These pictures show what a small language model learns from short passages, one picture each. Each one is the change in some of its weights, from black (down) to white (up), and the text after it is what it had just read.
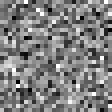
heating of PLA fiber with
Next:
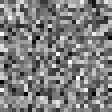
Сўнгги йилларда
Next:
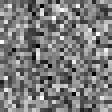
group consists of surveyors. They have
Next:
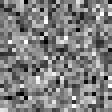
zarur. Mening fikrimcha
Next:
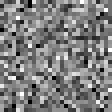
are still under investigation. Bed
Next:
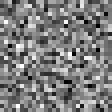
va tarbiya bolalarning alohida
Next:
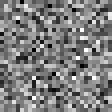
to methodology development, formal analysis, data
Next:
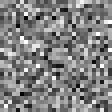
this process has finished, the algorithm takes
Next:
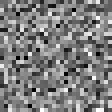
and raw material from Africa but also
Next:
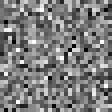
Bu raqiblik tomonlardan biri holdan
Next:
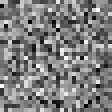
overview. *Language and Language
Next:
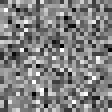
& Çelik, İ.
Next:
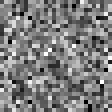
Sie können gemäss der älteren
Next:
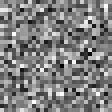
most common method of authentication in most
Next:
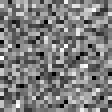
reduce energy consumption in new constructions, ensuring
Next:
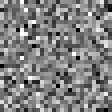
analysis in the methods, it was possible to evaluate
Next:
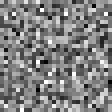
qobiliyatini rivojlantirish masalasi
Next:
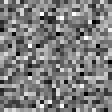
are not predictable due to different
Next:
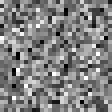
en stelle men zich niet
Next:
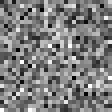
Deployment associated 445 with OBS
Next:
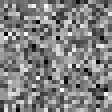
tarbiyachilar quyidagilarni
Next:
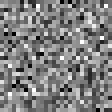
grande performance et une autonomie au
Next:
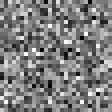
current hypotheses. *J Infect
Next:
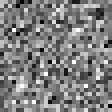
در ارزیابی خدمات خود
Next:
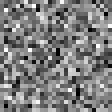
ligaments principally between C2 and
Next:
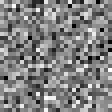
may include not revealing any additional information
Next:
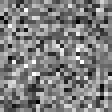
to build new use cases around specific research questions.
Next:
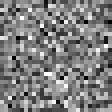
related facilities activities or any other activates
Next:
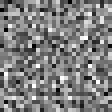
Sport, UzbekistanSoliev
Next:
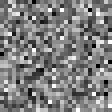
the fiscal gap. Fiscal
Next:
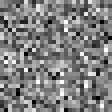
nationale wetgeving. Min of meer
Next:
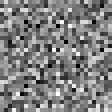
для своих собеседников.
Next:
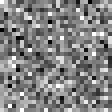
sesuatu yang berkaitan
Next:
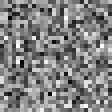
zur automatisierten Messung von
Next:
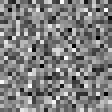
synthpop: Bespoke creation
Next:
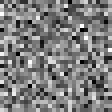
set of interesting items by eliminating
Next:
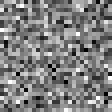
traduções e comparações dos textos,
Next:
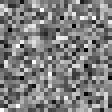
study demonstrated that National Professional Teaching
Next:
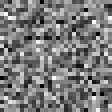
тысячи игл, и
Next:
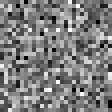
and a Pharmacist Led Intervention
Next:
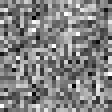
a life-threatening condition that occurs
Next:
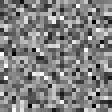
підприємства не завжди
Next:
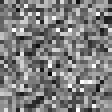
the task of the model is to predict a
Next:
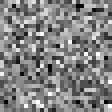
Track Cities". Nel 2018 in
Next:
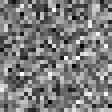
xotira, tafakkur jarayonlari
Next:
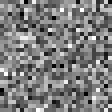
Resistant Markatooa AAA
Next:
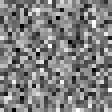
Todos los tres bien se
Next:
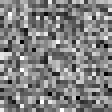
пгт Партенит со
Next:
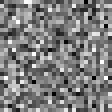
1. Abstract Braided composites
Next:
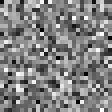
va hakoza. Zamonaviy
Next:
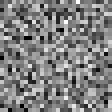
serviços públicos deve ser permanente
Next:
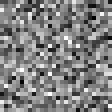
Abstract. The article examines the importance of
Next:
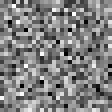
weight was increased by the application of chemical
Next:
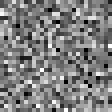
interference, multiple propagation and thermal
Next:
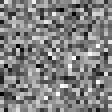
metabolism (NEM) and
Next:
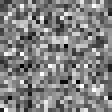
axborot va moliyaviy xarakterdagi
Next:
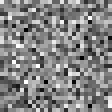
case of commercial-building lease
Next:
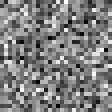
Czech rural tourism should be directed.
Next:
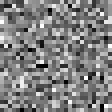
news or a change in situation would be more
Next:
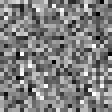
(OxAFQ-C) is
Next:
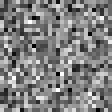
ARPE-19 cells; and
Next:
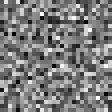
means that network control functions seriously restrict
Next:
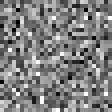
of magical thinking. KH:
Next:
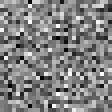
Социально - педагогическая
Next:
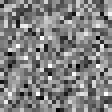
Baxritdinovna, dotsent
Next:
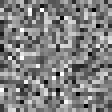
A. (2021). Challenges of
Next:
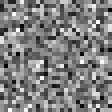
de fibras colágenas nos grupos
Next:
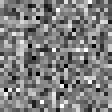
time because coaches are busy. After
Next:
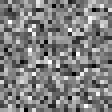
is designed in the best way meet the demands
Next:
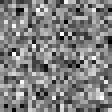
\sigma \leq \sigma_y \\
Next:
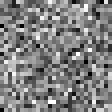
a genomic-FM SAE
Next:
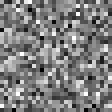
grafting materials such as barrier
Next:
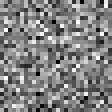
ko‘rsatkichlarining bunday
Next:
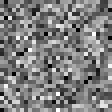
decreases for the near field site as was
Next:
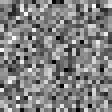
notre recherche. 2.1
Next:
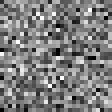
виділити маршрути
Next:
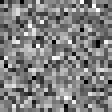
man” verbleekt. Het
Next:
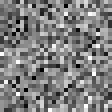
pour tous nos enfants »
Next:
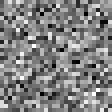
able to reduce the number of votes in
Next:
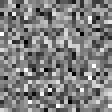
procesos que requieren producir y
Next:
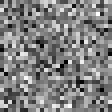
concepciones determinadas sobre nosotros
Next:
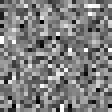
intent (3.82). Furthermore, they
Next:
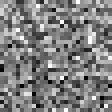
years, there has been an increase in time management
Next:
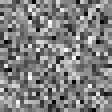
de concevoir des lignes
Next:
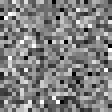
van het verslagjaar (meestal
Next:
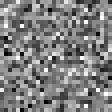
BALDUINO, R.R.;
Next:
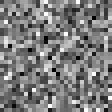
borishiga sabab bo'lmoqda.
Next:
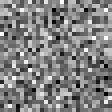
of data in their experience. They talked
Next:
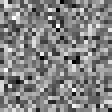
ni final. Revolvió toda la
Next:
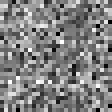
torna más arduo y complejo
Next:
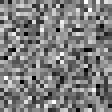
while 37.1% were unable to
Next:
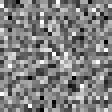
millones). Eses números no
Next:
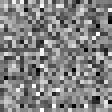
temperature, concentration, and velocity gradually
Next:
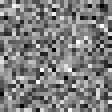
verwachting in november 1998
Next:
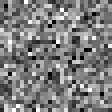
and non-verbal (psychological).
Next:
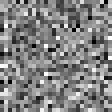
MCl^+ , MCl_2 and
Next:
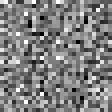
della vita quotidiana,
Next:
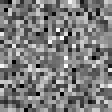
The n -th Power Set of a
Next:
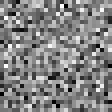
19 previously unmatched documents whose
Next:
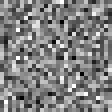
Cyril and Methodius University in
